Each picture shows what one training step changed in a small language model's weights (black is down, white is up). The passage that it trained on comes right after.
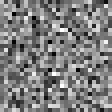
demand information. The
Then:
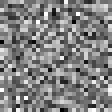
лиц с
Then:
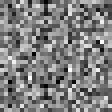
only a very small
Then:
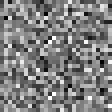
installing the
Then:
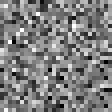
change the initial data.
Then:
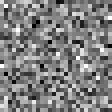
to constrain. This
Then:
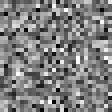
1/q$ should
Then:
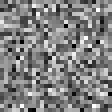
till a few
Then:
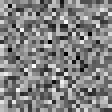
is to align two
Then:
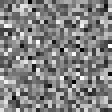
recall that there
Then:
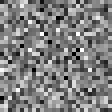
events, the
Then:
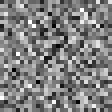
parallel, thus
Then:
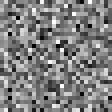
$\bar V$, the
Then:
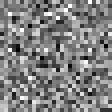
with the School
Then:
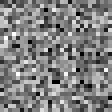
joriy etish
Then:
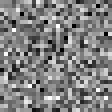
requires significantly more
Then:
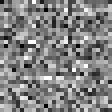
that for any fixed $
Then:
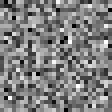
² Docente
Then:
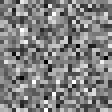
values of the parameters
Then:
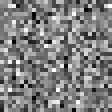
наук в
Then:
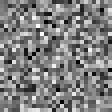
L. Kane}
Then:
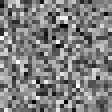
then have the following:
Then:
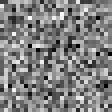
when working with
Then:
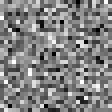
carried out in
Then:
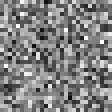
as the set of test
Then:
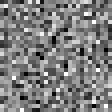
reminiscent of
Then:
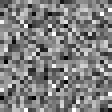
principalmente a
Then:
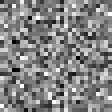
also consistent with the
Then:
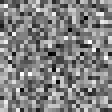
do tend to
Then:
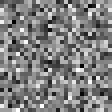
the vanishing
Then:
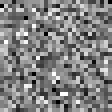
we choose the
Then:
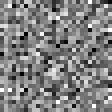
magnetic interactions,
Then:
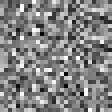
\displaystyle \Delta
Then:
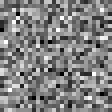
sin\theta &
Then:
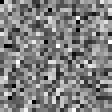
clusters or class
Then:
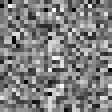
graph starting at
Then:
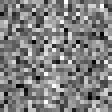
процесів в
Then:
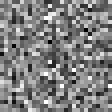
output power,
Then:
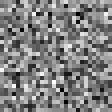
Creator ID
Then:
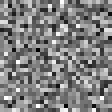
is not contained in
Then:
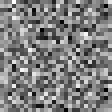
with the strongest component
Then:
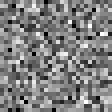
effect is a decrease
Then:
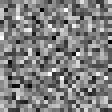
$P$ is not
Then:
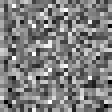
plant is described by
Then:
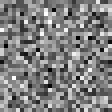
the rest frame of
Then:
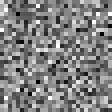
konsumsi yang
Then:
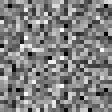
exact ground state energy
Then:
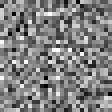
Write a class which
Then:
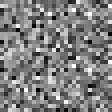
una importancia de
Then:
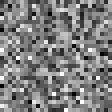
Standards and
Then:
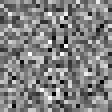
estudo os
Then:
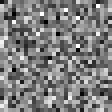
the possibility of
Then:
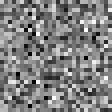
lat temu nasi
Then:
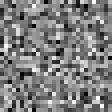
we assume a low,
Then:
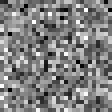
every non-trivial
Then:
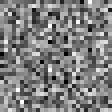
în general,
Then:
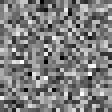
of the loss functions and
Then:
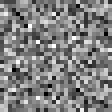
constraint) at all
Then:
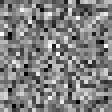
Since $\Gamma$ is
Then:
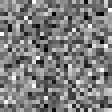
conditions for \nc
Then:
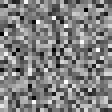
to get upscaled
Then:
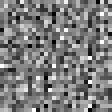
identity for Schur's
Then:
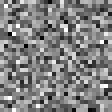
is as defined in
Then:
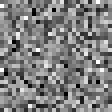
comparison to the
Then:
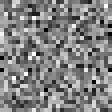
equations then reduce to
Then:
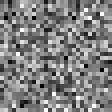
as a function of
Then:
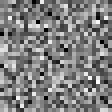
: bien que
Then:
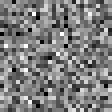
the second column
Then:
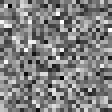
T')$ that either
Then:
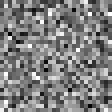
ley no se
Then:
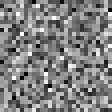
recurrence of
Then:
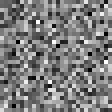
emission extend several
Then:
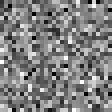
and right-hand
